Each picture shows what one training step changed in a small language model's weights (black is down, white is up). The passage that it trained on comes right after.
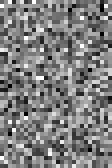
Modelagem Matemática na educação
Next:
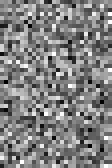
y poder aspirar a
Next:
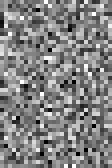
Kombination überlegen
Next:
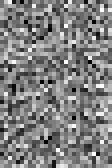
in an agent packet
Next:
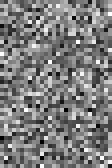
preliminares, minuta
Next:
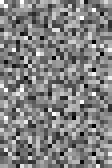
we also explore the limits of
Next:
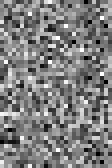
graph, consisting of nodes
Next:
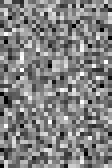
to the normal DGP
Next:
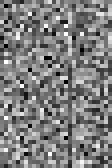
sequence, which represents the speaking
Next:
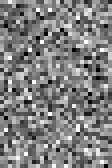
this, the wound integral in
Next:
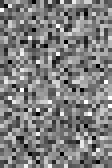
Our system architecture consists of three
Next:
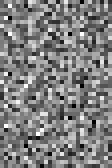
этиш, ҳар
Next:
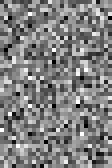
reason, this study aims to
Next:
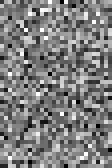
damage, as defined by the
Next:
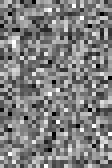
lower-energy counterparts
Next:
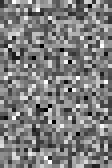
infinite chain length. This difference increases
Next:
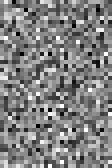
Fire Stop Learning
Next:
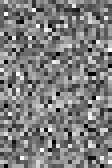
poetry of Muhammad
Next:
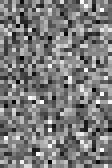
of $\Lambda$ fragments beyond
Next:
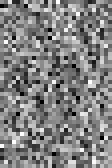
lack of audio information
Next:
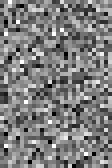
the following non-linear optimization
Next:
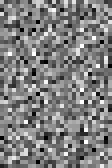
red spectrum we only employed
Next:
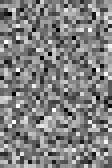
a tantalizingly simple
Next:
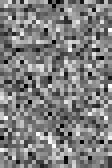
relations. Яновский
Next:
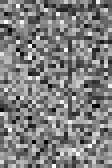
turma, ao estimular a
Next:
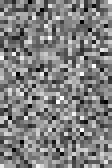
we used the Wilcoxon
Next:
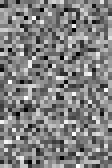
va Arrian bergan
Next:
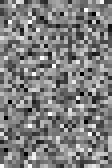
investigate drops,
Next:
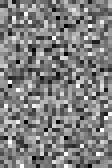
*Proceedings of the
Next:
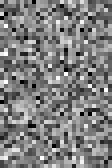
nternational Journal of Applied
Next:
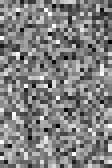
en el precedente de
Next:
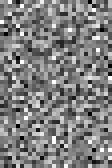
antara sikap
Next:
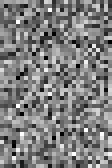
and measuring the reflected light
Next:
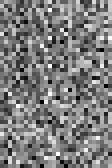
of the single-body state
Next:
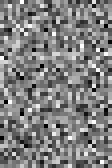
data are used in the fitting,
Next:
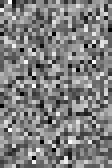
audio data collected from
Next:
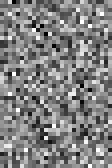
Warga Wadas.”
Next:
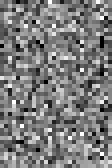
4.0 enmarcada
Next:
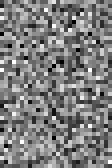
la carencia de rigor
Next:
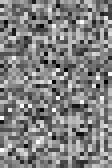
relaciones con la economía y
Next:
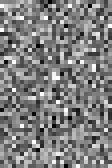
and technological reasons.
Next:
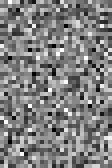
the catalogs were generated through the
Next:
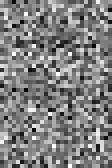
del trato indicaría que
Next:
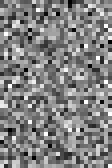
José Américo
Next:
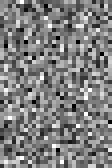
Tecnologia em Gestão
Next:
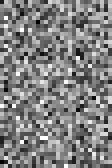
Зуиха, Г.
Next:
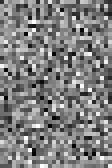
транспортера є
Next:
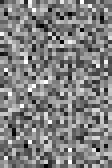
соглашения** о
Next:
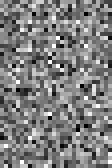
origins of this topological force.
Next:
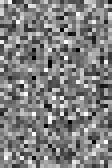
oscillator comparison depends on
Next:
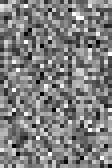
Feedbacks} \\
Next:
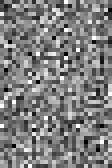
Espíritu Santo
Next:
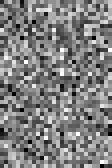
corresponding to effective Lorenz numbers
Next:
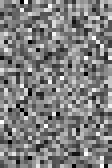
are indicated above the curves.
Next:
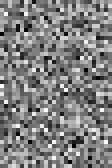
The existence of a spin
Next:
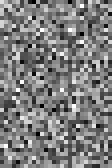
dan sejenisnya
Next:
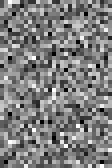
the dominant performance limitation in
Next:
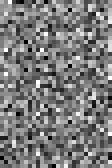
as pacientes possam ter
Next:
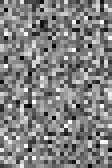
prepositional constructions //
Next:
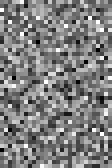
визнання, що
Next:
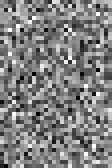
a full set of conserved
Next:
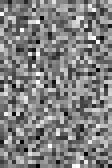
easily be detected with 100 ks
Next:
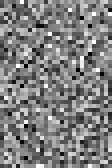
блоб от имени
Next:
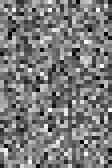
instance of life to another.
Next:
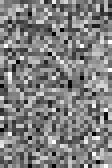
por el pacifismo como
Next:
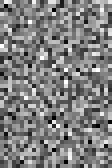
Exploring social behavior under
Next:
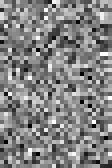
normalized fluid momentum of the
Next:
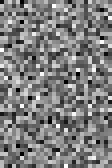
system tunneling occurs
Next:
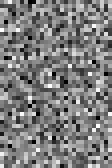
a more critical role than initially
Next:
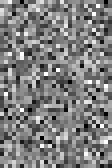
that he has now corrected and
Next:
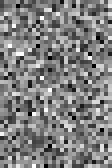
des Wissens an eine
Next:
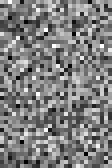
with equality the exponent
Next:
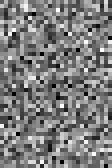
{\em three-dimensional}
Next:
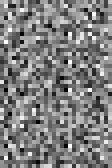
the one hand, this solution only
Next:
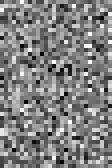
| | Pleural effusion
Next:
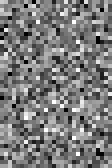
by perturbing a system that is
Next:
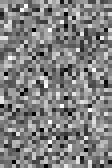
non-local divergences
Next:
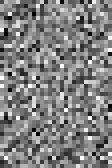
- Publicação dos dados.
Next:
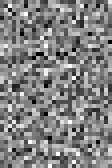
ham O'zbekistonning boy
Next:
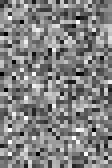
force imposed by the environment
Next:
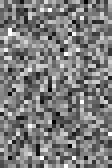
assumed for the readout.
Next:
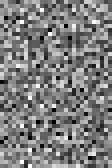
o diversos artículos y
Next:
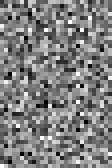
мы говорим об
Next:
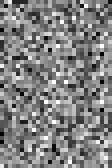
2 yil davom etishiga
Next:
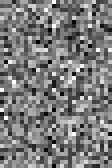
la calidad de vida de
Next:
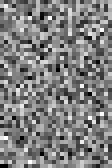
вовлечения в
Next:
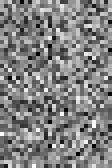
for different desired open ear transfer
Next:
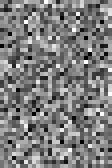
development of the cultivar
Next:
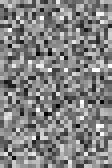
of material and immaterial
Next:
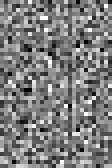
looks like this: \[
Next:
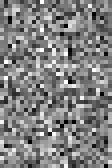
el principio de buena
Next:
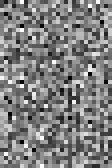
две точки на
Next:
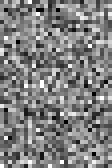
hám Y kósherleri
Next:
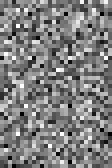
metal. We find that while
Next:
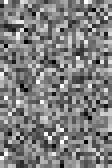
A new correlation function was started
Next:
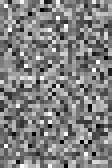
area, or throughput), and
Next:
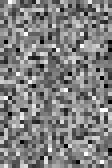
the input of the whole system
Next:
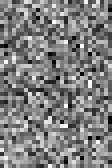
dominio del área. El
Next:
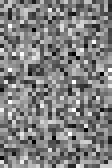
research conducted by Western
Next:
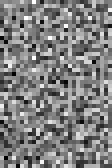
BRIDGE? O
